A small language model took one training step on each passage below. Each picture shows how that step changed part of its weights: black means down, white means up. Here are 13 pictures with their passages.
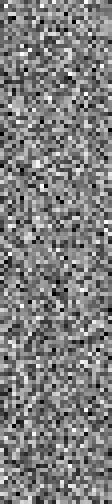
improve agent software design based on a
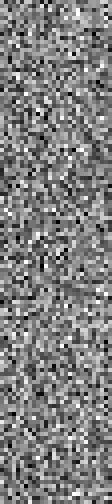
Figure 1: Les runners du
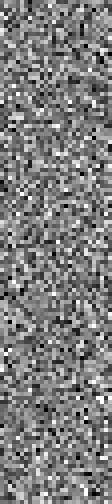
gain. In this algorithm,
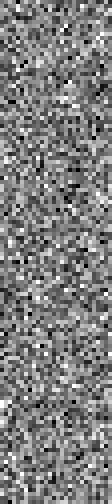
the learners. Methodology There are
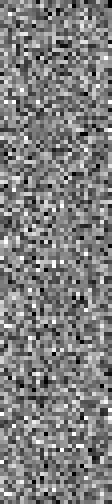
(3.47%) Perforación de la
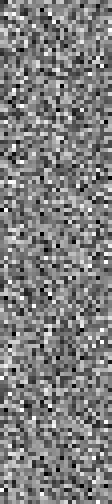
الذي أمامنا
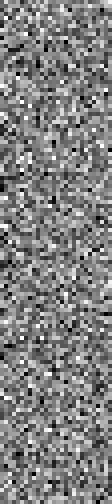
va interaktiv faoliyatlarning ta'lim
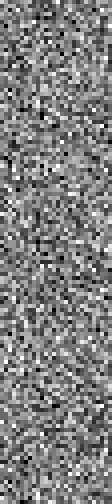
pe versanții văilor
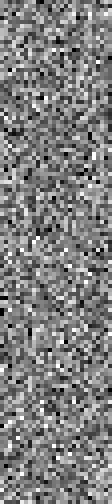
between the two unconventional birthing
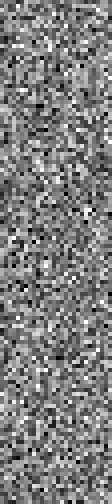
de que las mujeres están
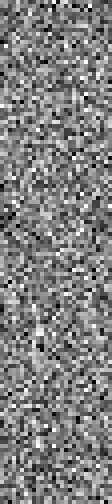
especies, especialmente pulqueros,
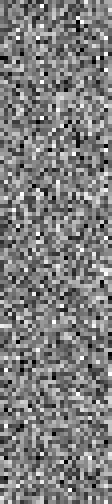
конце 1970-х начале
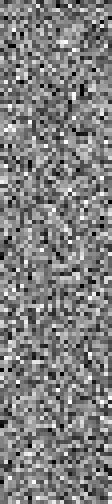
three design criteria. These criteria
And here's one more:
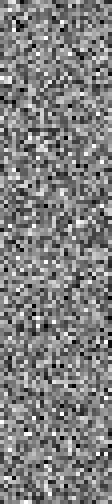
(Genişletilmiş 2.
